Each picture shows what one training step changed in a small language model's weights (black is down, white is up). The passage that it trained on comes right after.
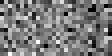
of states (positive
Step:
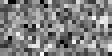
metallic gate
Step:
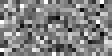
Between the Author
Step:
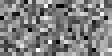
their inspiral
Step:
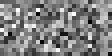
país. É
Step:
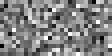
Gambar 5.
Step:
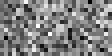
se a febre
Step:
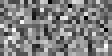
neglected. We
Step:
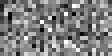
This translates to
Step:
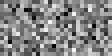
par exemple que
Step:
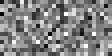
and becomes a
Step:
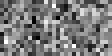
étangs et
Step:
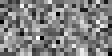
was calculated to obtain the
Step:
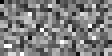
relations between segments.
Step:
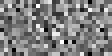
a practical approximation
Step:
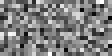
Finally, we
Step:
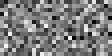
shows increasing length of
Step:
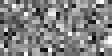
taken from Cox
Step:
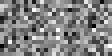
than a certain
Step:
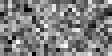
turismo. Nesse
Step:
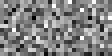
que una simple actividad
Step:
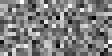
when rotated.
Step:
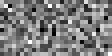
акцент на
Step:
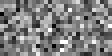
very different. This
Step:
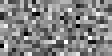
in a coordinated
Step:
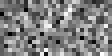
on average, 150
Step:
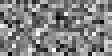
us consider the the
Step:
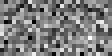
систему не
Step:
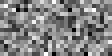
all values $\ell =
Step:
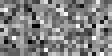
optical response but
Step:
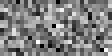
directions in this
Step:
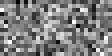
it would {\it
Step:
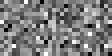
fixed log(g)
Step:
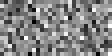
Харків :
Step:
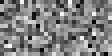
and relativity.
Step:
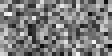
trace each other
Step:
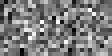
This problem can be
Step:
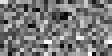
Higgs mass
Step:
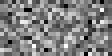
Figure 7.4:
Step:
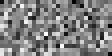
phases may still
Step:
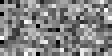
term and determines
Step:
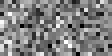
Research}, volume
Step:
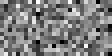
usually expressed
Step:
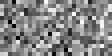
men voor
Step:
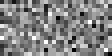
the very weak magnetic
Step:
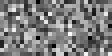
invalid memory
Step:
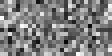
of focussing
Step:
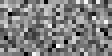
barpo etishdek
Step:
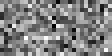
the robust set
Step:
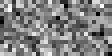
hamda malakalar
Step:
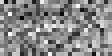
o‘quv reja
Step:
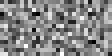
in the presence of
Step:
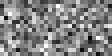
del futuro.
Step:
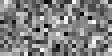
Tabelul 2
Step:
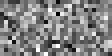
without spots from the
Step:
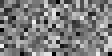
of slope
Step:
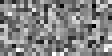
the true number of
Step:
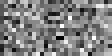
ao crescimento
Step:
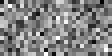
of height is
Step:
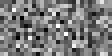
additional source of
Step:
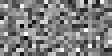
der Technologie
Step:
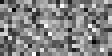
entre as quais
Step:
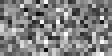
New York:
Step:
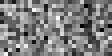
the use of force
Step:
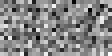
socialmente”. El
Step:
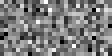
wird von
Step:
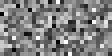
decreases by a factor
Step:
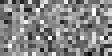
Figura 4.
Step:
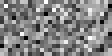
N \to \chi
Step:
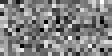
panels {\bf
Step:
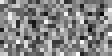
says that a
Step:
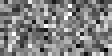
того, що
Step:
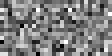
dependence of the two
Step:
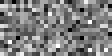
the smallest period of
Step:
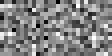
of 2, which has
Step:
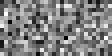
phase relation then, and
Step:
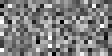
algorithm could be used in
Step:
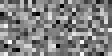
in the linear AR
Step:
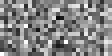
beam for the study
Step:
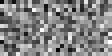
the energy of the
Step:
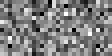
bilayer geometry
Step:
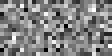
we calculate the
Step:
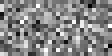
be known. In
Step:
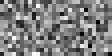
of entropy.
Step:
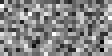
so complex that the
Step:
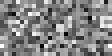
una clara
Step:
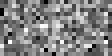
reported improvements
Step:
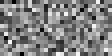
the discrete equations
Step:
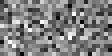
Academic Research
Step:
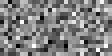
ChaMP to
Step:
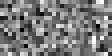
experimental 2DES
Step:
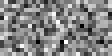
operated as a
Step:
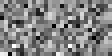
recorded in
